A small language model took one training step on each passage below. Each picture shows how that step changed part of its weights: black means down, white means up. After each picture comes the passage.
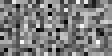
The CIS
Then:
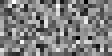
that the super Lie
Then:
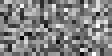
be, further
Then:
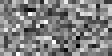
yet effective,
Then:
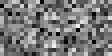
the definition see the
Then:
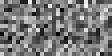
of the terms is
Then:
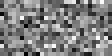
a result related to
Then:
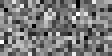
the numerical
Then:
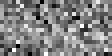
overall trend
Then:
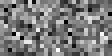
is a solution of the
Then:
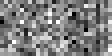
portions of
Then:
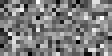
$A$ and as
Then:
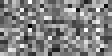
to make a
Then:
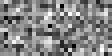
[x index =
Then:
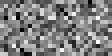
proof is complete.
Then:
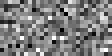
these parts can be
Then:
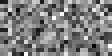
\] See Figure
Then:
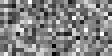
absolute error
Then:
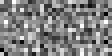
Then $T$ is
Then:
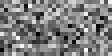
in combination with the
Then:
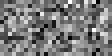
the main terms.
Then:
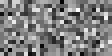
point $P$ in
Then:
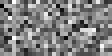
massless and the
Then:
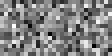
At stage
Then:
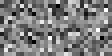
two symmetric vector
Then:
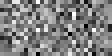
Additionally we
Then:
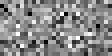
given by $\alpha =
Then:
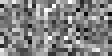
of time translation
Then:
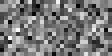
discrete distribution with
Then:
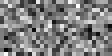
nonlinear because it is
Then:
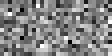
an initial guess
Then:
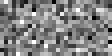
\int \nablah
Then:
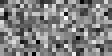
center of mass,
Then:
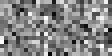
fusion of
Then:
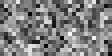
than the zero section)
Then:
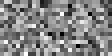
A^1 \star
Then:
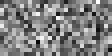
hull of the
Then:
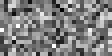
the conductor
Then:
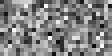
finite order in rank
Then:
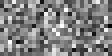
the same color
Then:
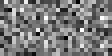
and (ii) the
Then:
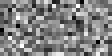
be slowly
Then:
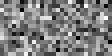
the counting measure
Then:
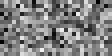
if we assume the
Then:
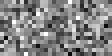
with an extinction
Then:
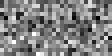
determined. The
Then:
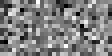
relevant to
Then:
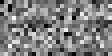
height. a)
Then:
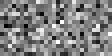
prominent than
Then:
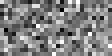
$L v\le
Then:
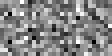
= D \cdot
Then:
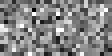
of mesh
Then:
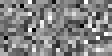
is adopted as
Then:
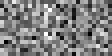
of the proof of Theorem
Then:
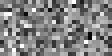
discussions on
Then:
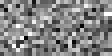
defined by $\sum
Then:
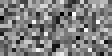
are sampled at the
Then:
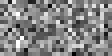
independently of
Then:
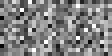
descriptions of
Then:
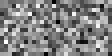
classes specified in
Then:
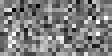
common value as
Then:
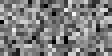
T$. We have the
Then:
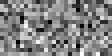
smaller radii,
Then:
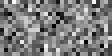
case when the time
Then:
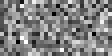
the integrable
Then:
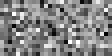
containing the corresponding
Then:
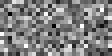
our model. For
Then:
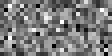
this function (of positive
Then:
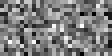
We refer to
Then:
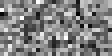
referred to as
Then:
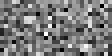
The variation is more
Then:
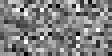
we describe a
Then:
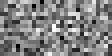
an interesting
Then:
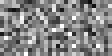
interactions and
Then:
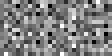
The original
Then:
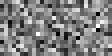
be constant on the
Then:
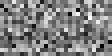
the global
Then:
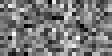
license on
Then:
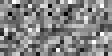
The study of the
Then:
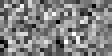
the in-plane
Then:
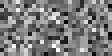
as a particular case.
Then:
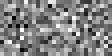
for headroom
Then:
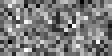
all directions, thus
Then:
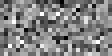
increase vs.
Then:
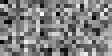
in FBS,
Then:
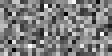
state energy of the
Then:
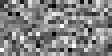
are almost the
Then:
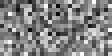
Basically the
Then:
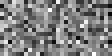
of three dimensionless parameters
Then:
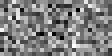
which only one can
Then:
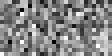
w(\theta) =
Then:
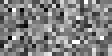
to the critical
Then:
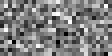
a formalism
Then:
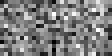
could then work by
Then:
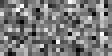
As a result of the
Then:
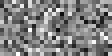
the presence of
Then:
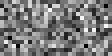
of the action. The
